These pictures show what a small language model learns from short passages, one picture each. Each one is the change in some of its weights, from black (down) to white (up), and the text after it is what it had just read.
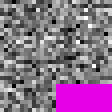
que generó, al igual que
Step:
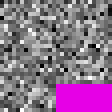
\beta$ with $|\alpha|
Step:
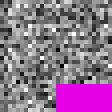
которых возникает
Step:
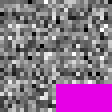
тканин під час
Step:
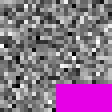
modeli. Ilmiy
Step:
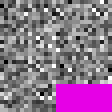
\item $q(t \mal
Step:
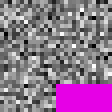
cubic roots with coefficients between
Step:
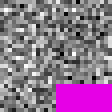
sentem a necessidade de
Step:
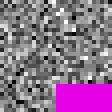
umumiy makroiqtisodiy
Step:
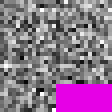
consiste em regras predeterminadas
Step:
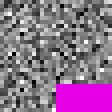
kaktus tidak
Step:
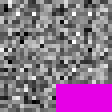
que consiguen interactuar
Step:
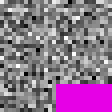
de acordo com o inciso
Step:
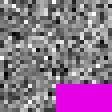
\Upsilon}^{\ver}$. Also
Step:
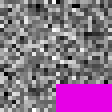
Лахшия, В.
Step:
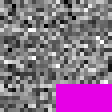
de Portugal, á la
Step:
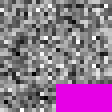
the statement. \item one may note
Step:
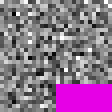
em média 1 mês
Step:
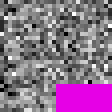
Theorem \ref{theorem2}? We
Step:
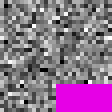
aparecer enfermas.
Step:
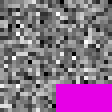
x/12k},$$ with the sum
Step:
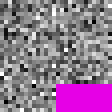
solutions. Under some suitable
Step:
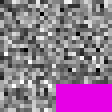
Organização das Nações
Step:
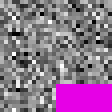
direitos. Tais medidas
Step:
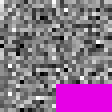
εναλλακτική λύση
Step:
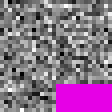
\qs The main theorem is proved.
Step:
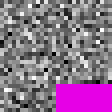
\ldots, R_n, \ldots
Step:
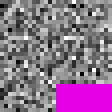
a martingale adapted to
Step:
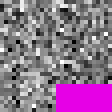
front, one is `forward
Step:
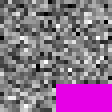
zeta function and the size of the
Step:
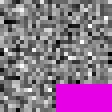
It derives that a punctual
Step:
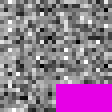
yang melibatkan operasi
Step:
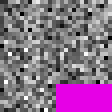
of the components of the special fiber under
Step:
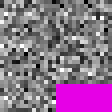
of a finite graph and symbolic
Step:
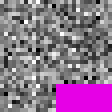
U kitoblardagi bosh,
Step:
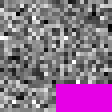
arrows denote negative arcs and
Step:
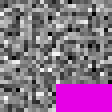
and a constant $B>0$ such
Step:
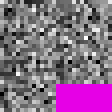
this stage the autonomous
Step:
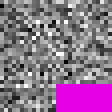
face of $R$. The wall
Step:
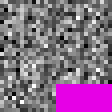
с русского на
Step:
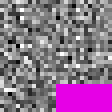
Research in Education,
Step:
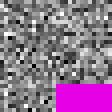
such limiting regime, the
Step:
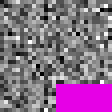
on the rational isomorphism class of the
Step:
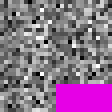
\eqref{en7} with this
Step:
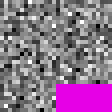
1 *Sample size of energy
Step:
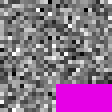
compute $W_n(z)$
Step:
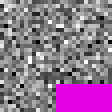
$\Lambda'$. We will also restrict
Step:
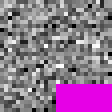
our set is not $\mathfrak{c}$,
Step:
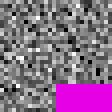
Hasenclever (2002)
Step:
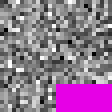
управленческого решения
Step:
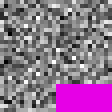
ainsi que des besoins des
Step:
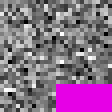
coadjoint orbits,
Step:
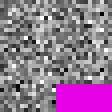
\end{prop} \demo
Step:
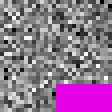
medidas inovadoras que
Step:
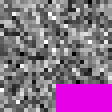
that such an equation admits an unique
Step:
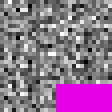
yangiliklarga intilishi,
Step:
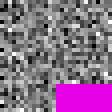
Stunde jetzt
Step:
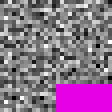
is independent of $ZFC$.
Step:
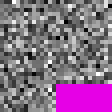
Uniform Quotas}}\\
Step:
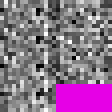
free of the complexity of initial problem and
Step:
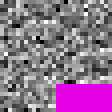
add anything new since one
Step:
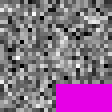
net balance of people
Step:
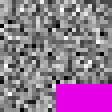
de a participa la stagii
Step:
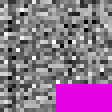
bien, le fait que le
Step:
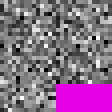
there are at most on the order of
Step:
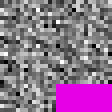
with uniform derivative $f$.
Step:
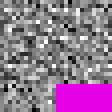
mujeres indígenas de
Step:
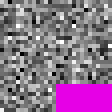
smooth solution $(\v,\d)\in
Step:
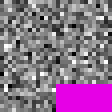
leads us to argue that the
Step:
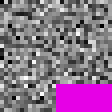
taxa de sinalização de
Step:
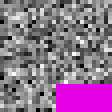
- Meio Ambiente
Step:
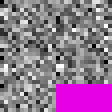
определение было
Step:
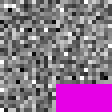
marosim, qo'shiq,
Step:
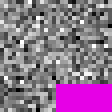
electric and magnetic field
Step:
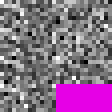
тушиши, мин,
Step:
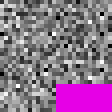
we must have \[ \sigma =
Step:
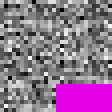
diinginkan. Untuk data
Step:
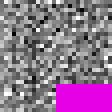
bunday muammolarni
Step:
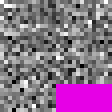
navbatda, namlik
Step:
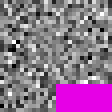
are elements of $\Gamma$, its morphisms
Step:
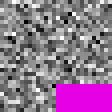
objetos como chaves,
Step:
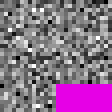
OBRAS DEL
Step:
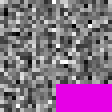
davri uzunligi,
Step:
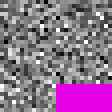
назоратининг предмети
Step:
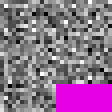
give \be\label{ricb}
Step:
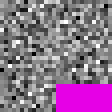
comentários que eu não
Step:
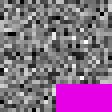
on we let $X' =
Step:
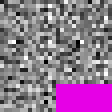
leafwise cohomology group is of infinite dimension
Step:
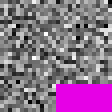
quando bem organizadas,
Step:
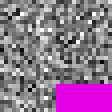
detecção da qualidade de
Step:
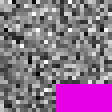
and with a penalty multiplier
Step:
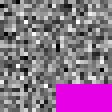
coordinates \[ u\, =\,
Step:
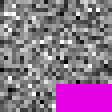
for solving freight rail
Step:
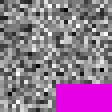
one rank. \end{rem} The
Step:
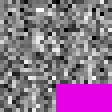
2} from Theorem \ref{Theorem :
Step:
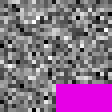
ser wextê we heye
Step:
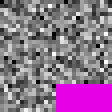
Materials Science and
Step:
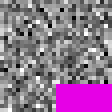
мобильным или
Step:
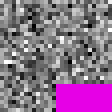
Farming, Kirov,
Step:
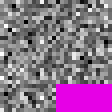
(2023). The Importance of
